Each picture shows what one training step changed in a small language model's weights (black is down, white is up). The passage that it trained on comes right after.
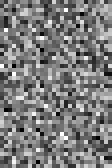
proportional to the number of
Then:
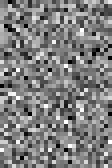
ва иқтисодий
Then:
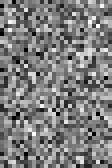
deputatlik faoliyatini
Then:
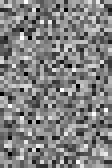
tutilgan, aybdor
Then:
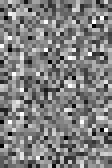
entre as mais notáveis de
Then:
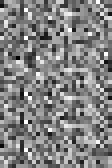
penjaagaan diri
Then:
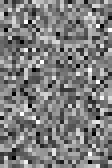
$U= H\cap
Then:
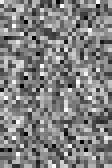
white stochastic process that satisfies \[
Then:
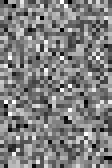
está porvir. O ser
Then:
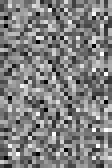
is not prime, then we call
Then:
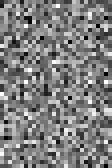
from the Mediterranean
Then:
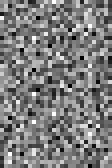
proteger los derechos de los
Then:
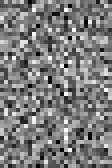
– pedagogika fanlari nomzodi
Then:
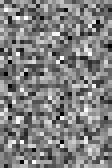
experimentos numéricos
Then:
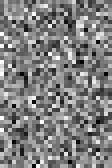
important role in the construction of the
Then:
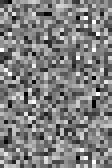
that $H$ obtains this
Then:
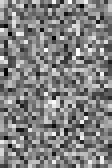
customers as the system
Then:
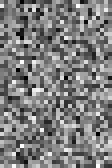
sezilarli farq
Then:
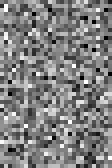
l^{\prime} \le
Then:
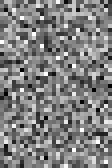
so'zlari -ta
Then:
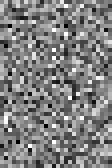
block and swap the
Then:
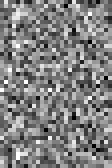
graph with symmetric adjacency
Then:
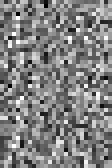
a posteriori error estimator
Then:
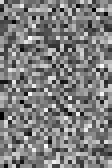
order to compare the approximations
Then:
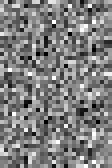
Moreover, the only situation when the
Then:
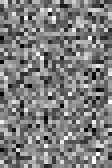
completion $\widehat{R}$
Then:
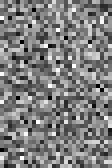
adabiy an'alarini
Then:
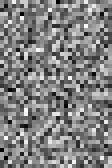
Milliy g'urur
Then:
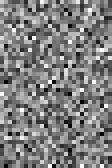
desenvolvimento sustentável no
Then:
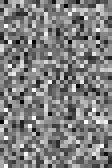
properties of these operators are known.
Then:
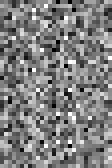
каби Исломда
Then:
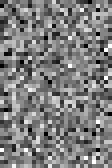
from $\frac12$ to
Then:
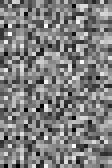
का समग्र
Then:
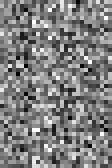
POLYTRA A
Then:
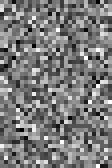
1. O‘zbekiston Respublikasi
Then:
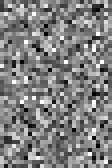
$r$ is much less than
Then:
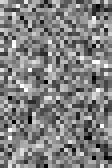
fibration, that is, the
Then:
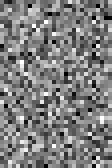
differential equations, acting on the
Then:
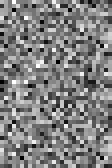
cycles, regarding the
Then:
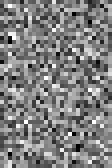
transmitir fluido,
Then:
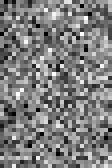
proposed to improve legislation
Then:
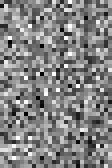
cuenta, que por qué
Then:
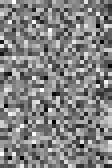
ranging in the interval
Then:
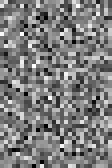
shaxsning imkoniyatlarini
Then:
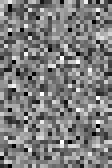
in his \textit{Das
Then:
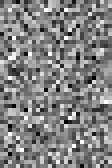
Pittura, presenza
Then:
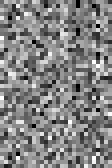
c_n$ be a reduced
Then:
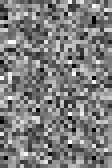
\] Indeed if not, then note
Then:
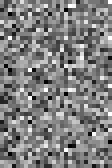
С., Алкаров,
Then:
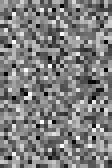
is why we do not write
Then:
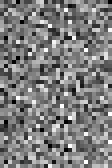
М.: Антология
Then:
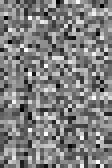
46. Sociedad
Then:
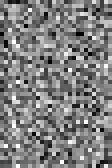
by a translation-invariant noise
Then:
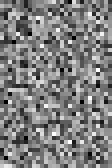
paper is written in ``formalization
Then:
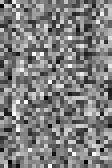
confirmando un régimen
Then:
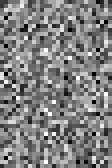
de um fenômeno ou
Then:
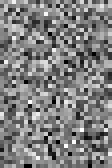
efficient and accurate when
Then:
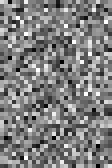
the results recorded by our
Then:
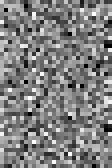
however the rate of convergence is much
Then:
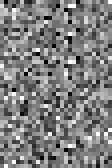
а также вода [3].
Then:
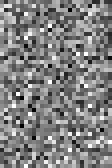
ve Hayvansal
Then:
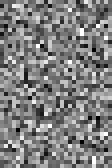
that after a long-time
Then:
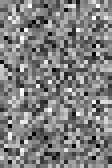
system, by applying a certain
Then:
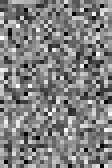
hump. The proposed WB
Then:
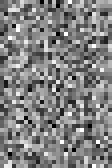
de transmissão,
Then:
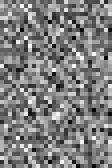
ettiruvchi iboralarning
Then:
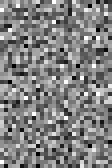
we swap the first and
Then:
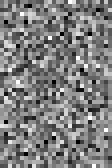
the key achievements. In
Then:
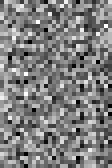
i planten. Figur
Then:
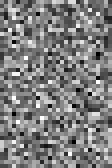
translation and rotation as used
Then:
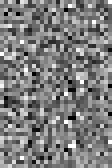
ўз ватанларини
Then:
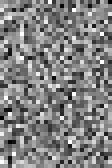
práticas e serviços
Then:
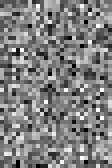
(\E )$. Par stabilité
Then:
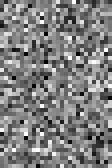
sistemas de escrita
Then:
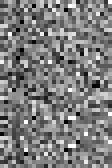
4. Нызанов
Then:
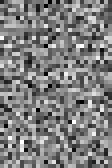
ko‘pchilik ma’lum
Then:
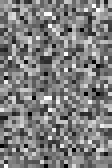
maps a function to its sequence of
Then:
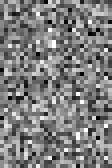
dieser Praxis
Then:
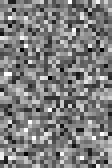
ce activează în
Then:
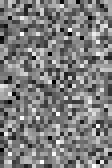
estado de salud y
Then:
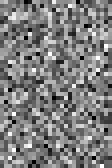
crossing number inequality given by
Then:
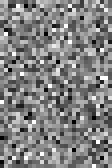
(2012) os objetos de
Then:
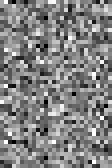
bosqishlarini samarali tashkil
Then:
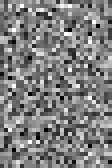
strategy in existing CG and
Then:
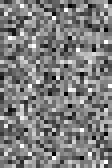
животот на
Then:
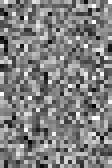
endomorphism $\phi_f$
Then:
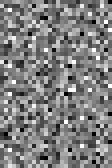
одил судлов
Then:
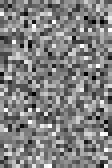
co-product $\D'$,
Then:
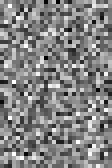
which furnishes lower
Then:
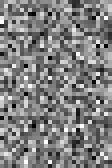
blunt bodies}.
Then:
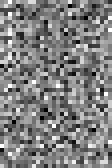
]/d\phi dt,
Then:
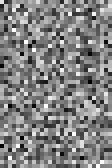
do exercício,
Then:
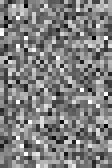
will reject drawings outside
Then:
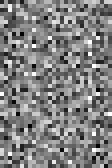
$\calD$ denote the
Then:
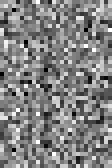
a function on $\H$ which
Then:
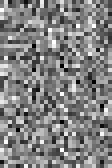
Pada Siswa Kelas
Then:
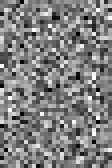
for the integers $d$ and
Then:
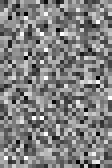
na arena pública.
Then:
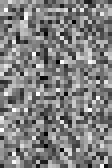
moves. Denote by
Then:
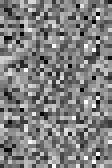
\left( \left(
